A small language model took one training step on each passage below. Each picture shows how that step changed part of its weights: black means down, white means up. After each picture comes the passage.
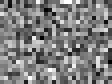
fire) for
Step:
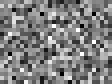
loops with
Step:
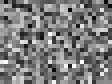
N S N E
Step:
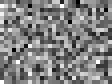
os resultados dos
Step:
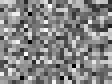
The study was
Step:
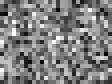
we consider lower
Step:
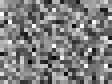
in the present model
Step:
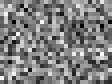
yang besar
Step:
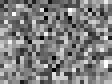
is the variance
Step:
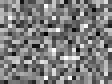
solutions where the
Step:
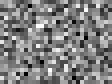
2: The
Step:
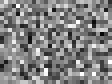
the apparent
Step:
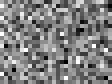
into a single function
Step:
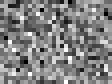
consumer and
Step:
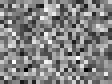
spines with
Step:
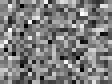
reproduces all
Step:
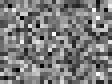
and fat
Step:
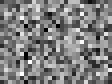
while sourcing
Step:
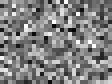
divided into
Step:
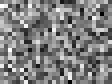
address through
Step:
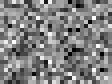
The agreement
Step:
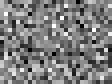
shapes of
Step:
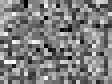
patients. The
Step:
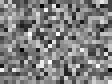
the population,
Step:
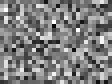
and separating
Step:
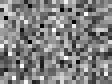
form directly
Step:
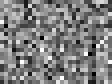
which can be
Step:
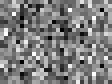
Das kann
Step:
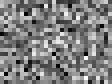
attention to
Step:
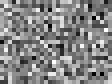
unir o
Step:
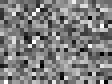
to grant
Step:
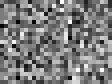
(i) for
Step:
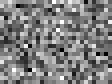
network analysis tool
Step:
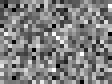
a basic
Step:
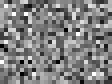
ed i bias
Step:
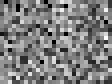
crucial for
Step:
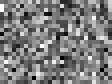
aulas com
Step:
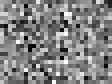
as a cause
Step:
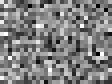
K. The
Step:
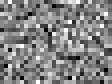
blue curve
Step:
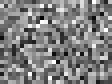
of Life
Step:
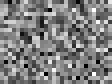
previous 3
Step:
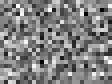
mar y
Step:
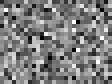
funded by
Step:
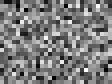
de forma
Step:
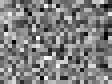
is a complex
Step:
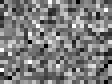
were placed
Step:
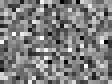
entities that
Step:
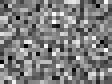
one idea
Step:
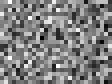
potential errors during
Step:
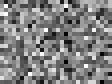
com cimento
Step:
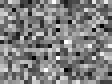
production cross
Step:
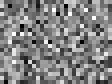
which define
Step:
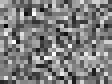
to overt or
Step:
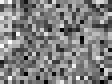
interview is
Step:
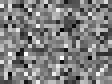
sites in an
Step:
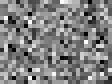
arises from
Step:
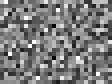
initiation of the
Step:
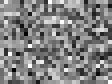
educational system in
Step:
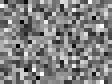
value, to
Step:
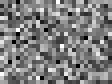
in double
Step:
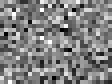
societies we
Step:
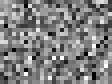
which as discussed
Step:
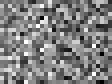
materiale la
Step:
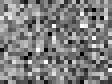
where women
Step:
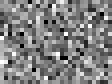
soma do
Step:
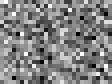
break into
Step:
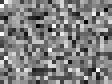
of PxB
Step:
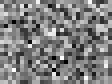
time as the
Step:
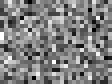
a uniform
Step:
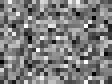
the first order terms
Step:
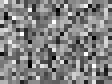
before the development
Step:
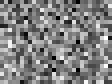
coaction is the
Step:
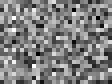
the value along
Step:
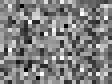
reduces to two
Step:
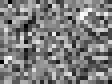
and improving
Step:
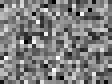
to be due the
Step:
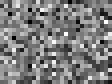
the films
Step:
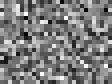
in Figure
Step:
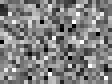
reformer on
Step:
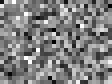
the CNO
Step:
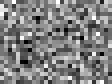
devices and
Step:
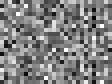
Therefore we
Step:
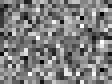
potential explaining
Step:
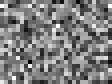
direct and
